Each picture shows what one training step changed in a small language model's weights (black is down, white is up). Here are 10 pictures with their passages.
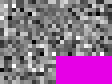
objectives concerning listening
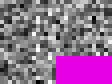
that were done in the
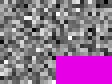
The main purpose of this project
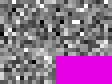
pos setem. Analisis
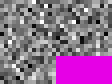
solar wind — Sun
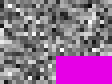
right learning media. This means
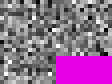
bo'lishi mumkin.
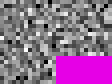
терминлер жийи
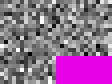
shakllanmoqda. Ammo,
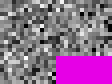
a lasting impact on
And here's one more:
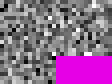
falsos positivos
